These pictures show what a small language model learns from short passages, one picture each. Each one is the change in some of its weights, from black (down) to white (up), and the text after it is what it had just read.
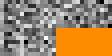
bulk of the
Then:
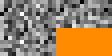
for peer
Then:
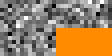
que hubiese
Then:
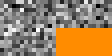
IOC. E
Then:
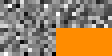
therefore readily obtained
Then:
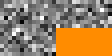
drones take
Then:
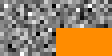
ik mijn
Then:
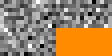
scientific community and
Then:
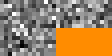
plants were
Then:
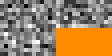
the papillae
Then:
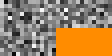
and with the help
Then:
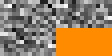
taken by the company
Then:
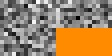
Internet-based language
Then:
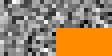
analysis, we
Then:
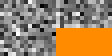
the target. These
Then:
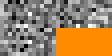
1 vs period
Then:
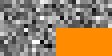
Schweiz und
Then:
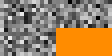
and the personnel.
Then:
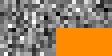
2. medidas
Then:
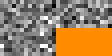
du monde
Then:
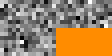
measures the portion
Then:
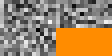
in this model is
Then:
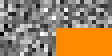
and woman
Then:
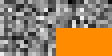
in common. As
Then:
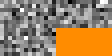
ta'siri tahlil
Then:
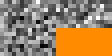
activities at the same
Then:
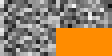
of firms
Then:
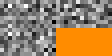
exceptional stability
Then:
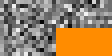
Obras da
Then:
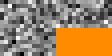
novel II
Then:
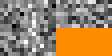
considered as clinical,
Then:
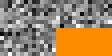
SE index is
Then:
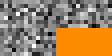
trabalho; -
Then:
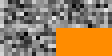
the labor market;
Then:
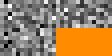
and were kept
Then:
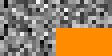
and pursue
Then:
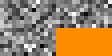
countries has reached
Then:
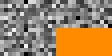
Strategies for
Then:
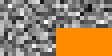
presented in bold
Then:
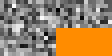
Existing regulations
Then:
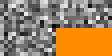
sais pas
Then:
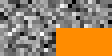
contested each
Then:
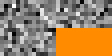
for a string
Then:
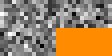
changes. This result
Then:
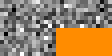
often biological samples
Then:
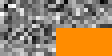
Summary of
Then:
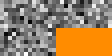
individual organizational fit
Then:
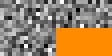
possível dizer
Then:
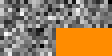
to obtain a
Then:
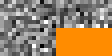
indicates the presence of
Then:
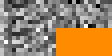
research. 2.
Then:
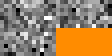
barrier to take
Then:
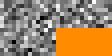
recent years, which
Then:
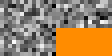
pots can be
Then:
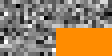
mais facilidade
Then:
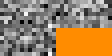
defesa, que
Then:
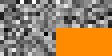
referred to clinically
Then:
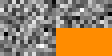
itself as an essential
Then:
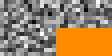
des mesures
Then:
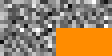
essential part of
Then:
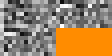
the University of
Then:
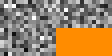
and lowest in
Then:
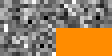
в своей
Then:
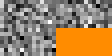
in their learning.
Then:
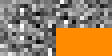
y compartir
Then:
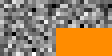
rotation. The
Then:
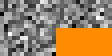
penche sur les
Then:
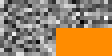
of distressing
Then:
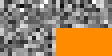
de vraag
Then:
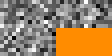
our lives.
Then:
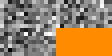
the two locations
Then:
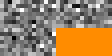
de Lima
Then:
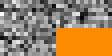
Furthermore, the
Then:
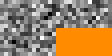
intervention and prevention
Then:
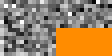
the Kokand
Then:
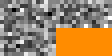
object of the
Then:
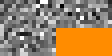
de transport, de
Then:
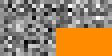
Material and
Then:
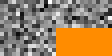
placed in contracts
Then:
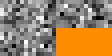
as outras
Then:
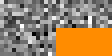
was divided into
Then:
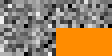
library journal as
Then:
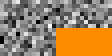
practices also influence
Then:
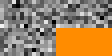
correlation between
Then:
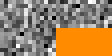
considerando os
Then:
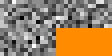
environment, mitigates
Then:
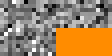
numbers. Records
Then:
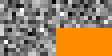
a significance value of
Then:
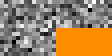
certain countries, leading
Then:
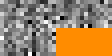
we will get different
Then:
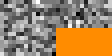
apex explants
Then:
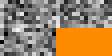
the nature of stress
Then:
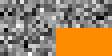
likings and
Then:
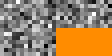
promote cell growth
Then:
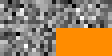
a control objective.
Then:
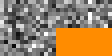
by improvement in both
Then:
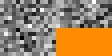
people and the land
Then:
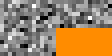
food is on
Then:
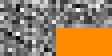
de pedagogías
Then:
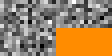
principalmente no tipo
